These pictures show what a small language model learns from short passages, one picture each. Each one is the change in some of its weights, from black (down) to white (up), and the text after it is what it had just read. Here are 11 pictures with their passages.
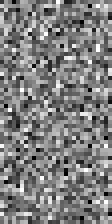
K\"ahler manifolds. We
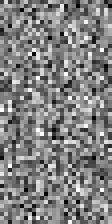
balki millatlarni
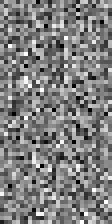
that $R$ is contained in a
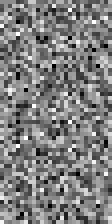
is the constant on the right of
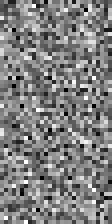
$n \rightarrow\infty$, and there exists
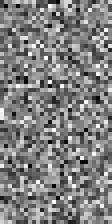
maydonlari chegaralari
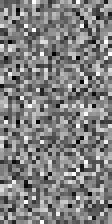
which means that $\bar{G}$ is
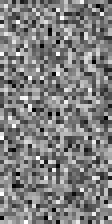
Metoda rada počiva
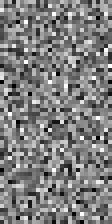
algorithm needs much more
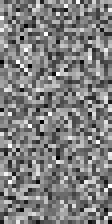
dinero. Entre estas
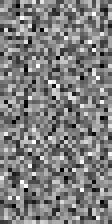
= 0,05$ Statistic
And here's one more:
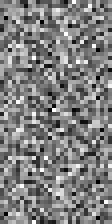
: - **Assimilation** :
